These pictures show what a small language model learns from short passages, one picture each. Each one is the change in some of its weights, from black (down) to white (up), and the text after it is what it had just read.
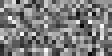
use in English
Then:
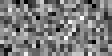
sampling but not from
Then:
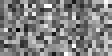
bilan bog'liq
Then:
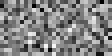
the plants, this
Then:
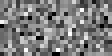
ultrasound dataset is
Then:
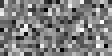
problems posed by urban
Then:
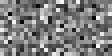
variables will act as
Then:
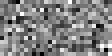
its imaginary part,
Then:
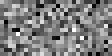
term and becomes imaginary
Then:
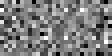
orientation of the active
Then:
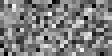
adopt cloud computing
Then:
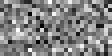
the main text.
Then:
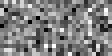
heart rate, and
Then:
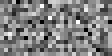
et concordare
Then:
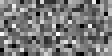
transform and inverse
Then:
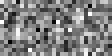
em 22 jul.
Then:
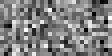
trend, which is described
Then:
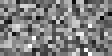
with no issues. The
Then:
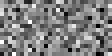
pertaining to the
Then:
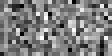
while the crossbar
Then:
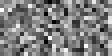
on the other hand,
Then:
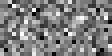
An appropriate number of observations
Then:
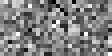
común y el
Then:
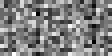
змін у
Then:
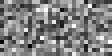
or sector-based
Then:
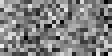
of DNS
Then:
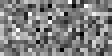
al. Impact
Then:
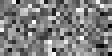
north of San
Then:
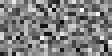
the system was working
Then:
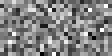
the SM couplings and
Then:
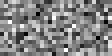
weight, if any,
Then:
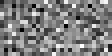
and Plain Old
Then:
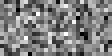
Others have focused on
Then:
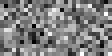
to extend the same
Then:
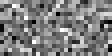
Key words: Human
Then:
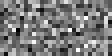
{\it et al.}
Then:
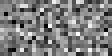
issues prevalent in
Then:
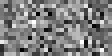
та форми Table
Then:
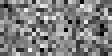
crucial to account for the
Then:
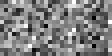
these experiments. The
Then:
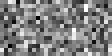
II, blz.
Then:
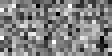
by the convolution of
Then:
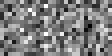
asosiy maqsadi aniq
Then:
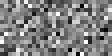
when co-added
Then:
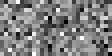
mixture of
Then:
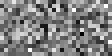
the reference system.
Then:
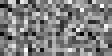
they lack other basic
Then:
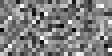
offer employees
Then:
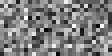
University Hospital,
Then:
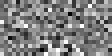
les éléments
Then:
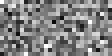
H bond donor
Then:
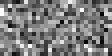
is in the {\em
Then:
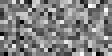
activate its own
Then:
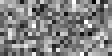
W. treaty
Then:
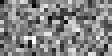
examining how people respond
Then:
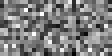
new parameters was taken to
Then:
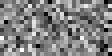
a system consisting of
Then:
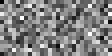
future entrate che
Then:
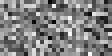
a microgrid control
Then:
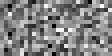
orqali jismoniy
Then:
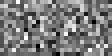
does not undermine
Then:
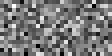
theory and experiment confirms
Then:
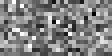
A respectively. The current
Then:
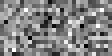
Assessment of the
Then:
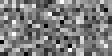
Carlo method to evaluate
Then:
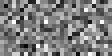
stalks except
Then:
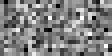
E., Mills,
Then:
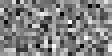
both cases, the selected
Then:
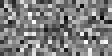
los diarios
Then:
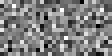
width and 500~ms
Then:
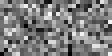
is devoted to the
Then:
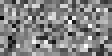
25'$. The higher
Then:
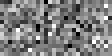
nombre. El
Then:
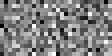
has a some negative effect
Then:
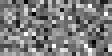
to be measured, with
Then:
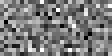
process of detecting and
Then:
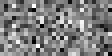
office space and
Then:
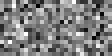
quality because it is
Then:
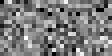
evaporation of black
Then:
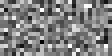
de fertilizantes
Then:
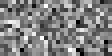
various product and research
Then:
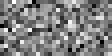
implementation vary between the
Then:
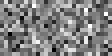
tos muy
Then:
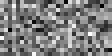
candidate to form a
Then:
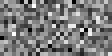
and *Myotis
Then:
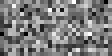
other, which in turn
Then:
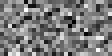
does not affect the algebra
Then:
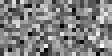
gain comprehensive insights into the
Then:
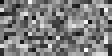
that Solanum
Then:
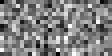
herein.} and
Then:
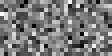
established and accepted
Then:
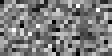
Beside 2D
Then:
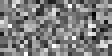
values of D_R
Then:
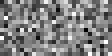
occupying primary forest
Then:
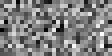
for this purpose. -
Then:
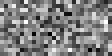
vintage recordings
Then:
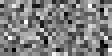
neutrino at the time
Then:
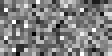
is computed once the
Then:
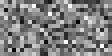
to the family of first
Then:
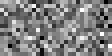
in studies of the two
